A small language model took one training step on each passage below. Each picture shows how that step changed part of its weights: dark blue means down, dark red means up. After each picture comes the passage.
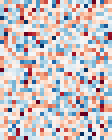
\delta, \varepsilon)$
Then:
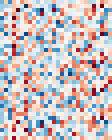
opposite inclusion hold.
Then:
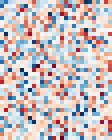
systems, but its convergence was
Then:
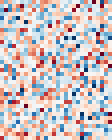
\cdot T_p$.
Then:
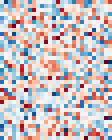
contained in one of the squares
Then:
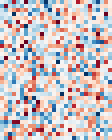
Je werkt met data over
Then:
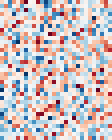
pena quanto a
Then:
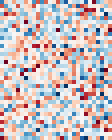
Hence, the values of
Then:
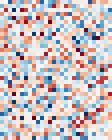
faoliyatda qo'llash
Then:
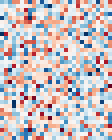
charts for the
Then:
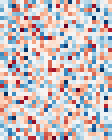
certains secteurs comme
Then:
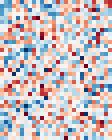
will depend on many factors in
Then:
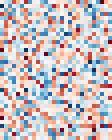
muvofiq deb
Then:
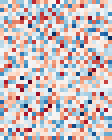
$R$. With these
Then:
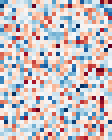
может быть расценено
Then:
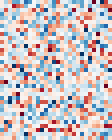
\qed Define a polynomial of
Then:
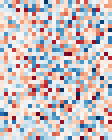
e afetar a saúde
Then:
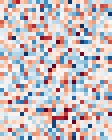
enfocan en la
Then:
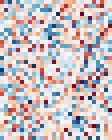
Service which class A
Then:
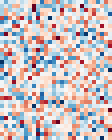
preserving the order on the
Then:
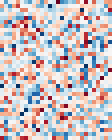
for any compactly supported
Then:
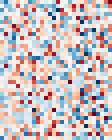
with {\it nonlocal\/}
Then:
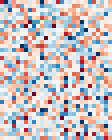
by the patient's family
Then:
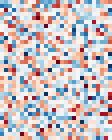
sifatida aks ettirilgan
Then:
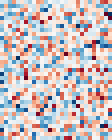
к указанным
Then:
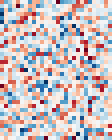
if $p\mid
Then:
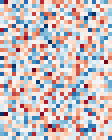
nicht zuletzt das
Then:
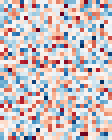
delay which satisfies $\delta
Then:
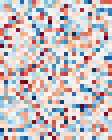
qaratish lozim.
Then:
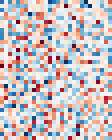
texnik ma'lumotni
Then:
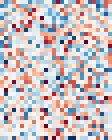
introduced novelty,
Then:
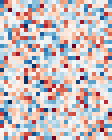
is formed by adding
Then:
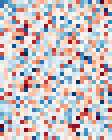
забезпечення ефективного
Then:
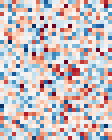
ed = oet.
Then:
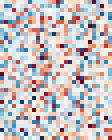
(Taylor expansion
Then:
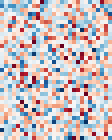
датчиків і
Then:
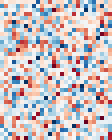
Throughout this work
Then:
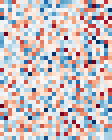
be confusing,
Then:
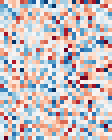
The theory of the graph
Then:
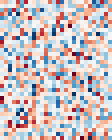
PiNN loss}.
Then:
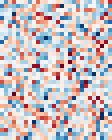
саме на момент
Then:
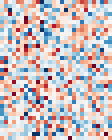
our initial hypothesis. So,
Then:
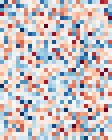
развития аудирования
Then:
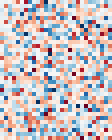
Palomba S,
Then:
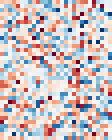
the Fitokill series
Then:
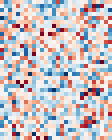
be more convenient for the
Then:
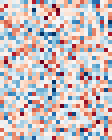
in area of the corresponding
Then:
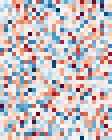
the special case when a stochastic
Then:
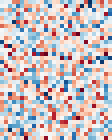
y diversas áreas
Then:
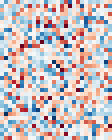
left of $J$, with
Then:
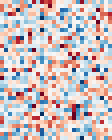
quantum graded ASL on
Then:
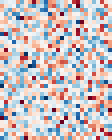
NiMo/ γ
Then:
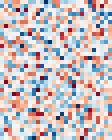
a utilização. E
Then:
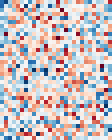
length of the angular
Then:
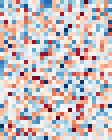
prezentate în
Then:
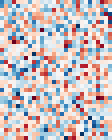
более сложным
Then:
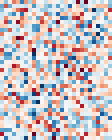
M., Roukos
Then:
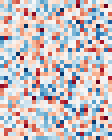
Numa notícia
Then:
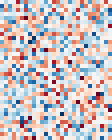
socializare care de
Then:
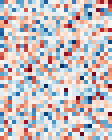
fundamental tamoyillarga
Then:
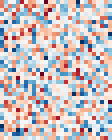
Method to Teach
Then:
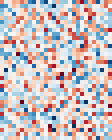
The same is true for
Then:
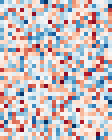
two-dimensional array
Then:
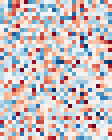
is a finite coproduct
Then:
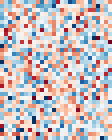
not involving $\phi$
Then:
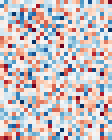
судга оғзаки
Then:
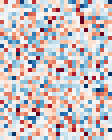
GLF associated with
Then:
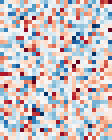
diversos elementos com
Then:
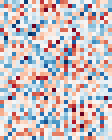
So, the true nature of
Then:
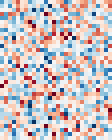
ajudar esses
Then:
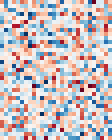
description of some computational results.
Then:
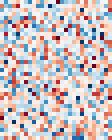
for the proof of Case 1
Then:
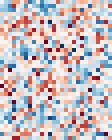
in no hyperplane. Let
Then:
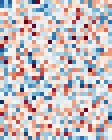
real, bilinear scalar products
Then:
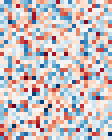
only on $\sigma$, and
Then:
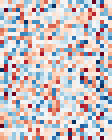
\epsilon_1 =
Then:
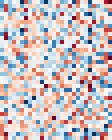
tabel diatas dapat
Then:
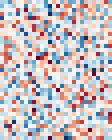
questions regarding
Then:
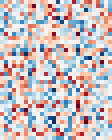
Sobolev embedding in the
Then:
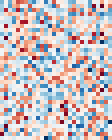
a disposición de
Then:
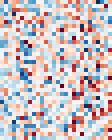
Wel zal hij
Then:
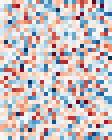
the finite Dynkin diagram
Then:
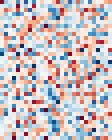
applied sciences several operators with
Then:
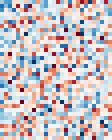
via the skein relation
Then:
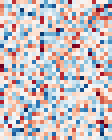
(date of access:
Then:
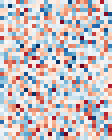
que “quien realice
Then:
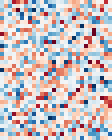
é a partir desse
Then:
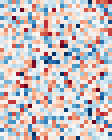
чтобы по очереди
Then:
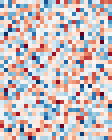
маҳорат ҳамда
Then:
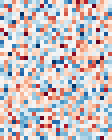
confirmé par les
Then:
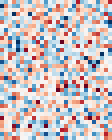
Цель Целью данной
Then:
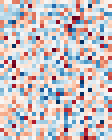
: Web site.
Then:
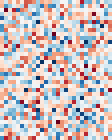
=0$, concluding the
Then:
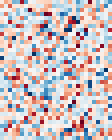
di *agency* e
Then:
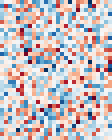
passado. É importante
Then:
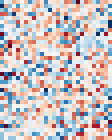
Федерации от
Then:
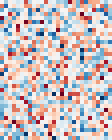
at every vertex in the decomposition
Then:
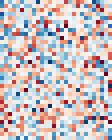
to be linear in the sense
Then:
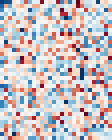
surface $Z'$ associated to
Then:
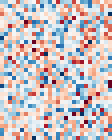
atentam as liberações
